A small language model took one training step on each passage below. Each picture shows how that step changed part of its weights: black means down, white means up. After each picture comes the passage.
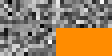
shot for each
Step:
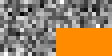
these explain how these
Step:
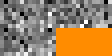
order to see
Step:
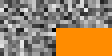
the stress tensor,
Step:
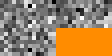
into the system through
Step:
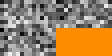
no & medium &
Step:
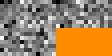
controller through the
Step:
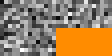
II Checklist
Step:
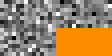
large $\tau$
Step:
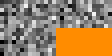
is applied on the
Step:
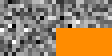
always suppressed at
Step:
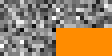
support, the
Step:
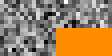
of computing time.
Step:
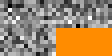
that the genomic
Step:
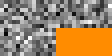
the sample reporting
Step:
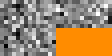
is a strong
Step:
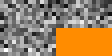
industry and within an
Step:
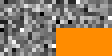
appropriate probability distribution for
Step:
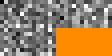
no advantages in
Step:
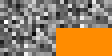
a conditional
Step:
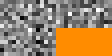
1s exciton
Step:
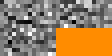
bind def
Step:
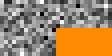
millions, for
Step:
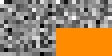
for galactic
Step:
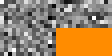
night at room
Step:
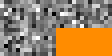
and homogeneous logistics
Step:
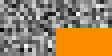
of the rotation time
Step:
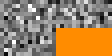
effect in the easy
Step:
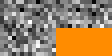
State Environmental
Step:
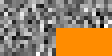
with multi-level
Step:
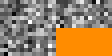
spin two quantum fluctuations
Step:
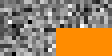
connection between brand innovation
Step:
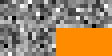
provided by the
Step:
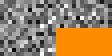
times with independent
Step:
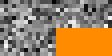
containment, as
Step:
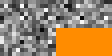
period of the mother
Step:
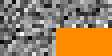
The process can be
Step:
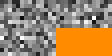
difference in the
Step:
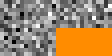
in the loop momentum
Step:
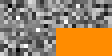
that of the given
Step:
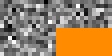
relative performance of
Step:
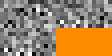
an Artificial
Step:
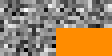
the following two
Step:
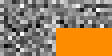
lower panel then shows
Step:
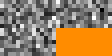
and update on
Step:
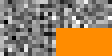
mainly used for
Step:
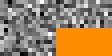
capacity for large
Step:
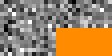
direct proportion to one
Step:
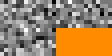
explicitly, and
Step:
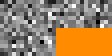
ones (Fig.
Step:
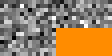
state of the process
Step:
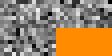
of convention,
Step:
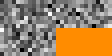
Consequently, the first
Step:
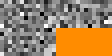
performance indicators sample
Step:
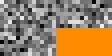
State of play on
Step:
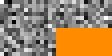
non-SM particles
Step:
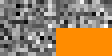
atomic potentials all states
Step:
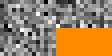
spatial homogeneity
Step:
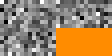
have handedness
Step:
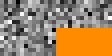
over time, time
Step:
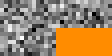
the BESS
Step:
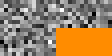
the changes seen in
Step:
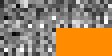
technologies requires a new
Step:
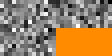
modeling based on a
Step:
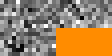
six months to return
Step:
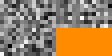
of the perturbative
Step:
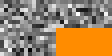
the reduction of leaf
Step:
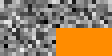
is something
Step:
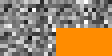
using the previously derived
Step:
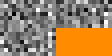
learning and generalization
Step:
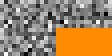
set-up was
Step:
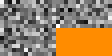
and modifies graphene
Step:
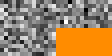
the constrained fit,
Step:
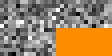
yields the connection
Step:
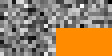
20 pixels.
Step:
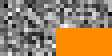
are just getting
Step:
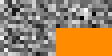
and the tablet
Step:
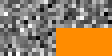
incorporate security in
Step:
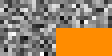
the change in
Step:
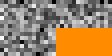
student model, the
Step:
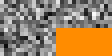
of objects is based
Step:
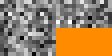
Stop gained
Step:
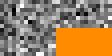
baseband channel can
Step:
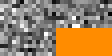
past, even they
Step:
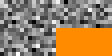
UC and for
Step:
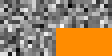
the time of our
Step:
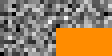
on current analysis
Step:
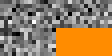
existing business need and
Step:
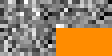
as: level of
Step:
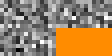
do the specific chemical
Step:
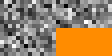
hour. The
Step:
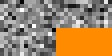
users, that determined
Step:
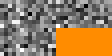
blockchains should
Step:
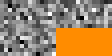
agreement that the country
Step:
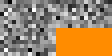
up to the
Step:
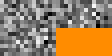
of Hong
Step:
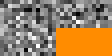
then decreased in the
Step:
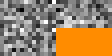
& BIC
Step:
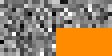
to follow other traffic
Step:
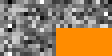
oscillating at the
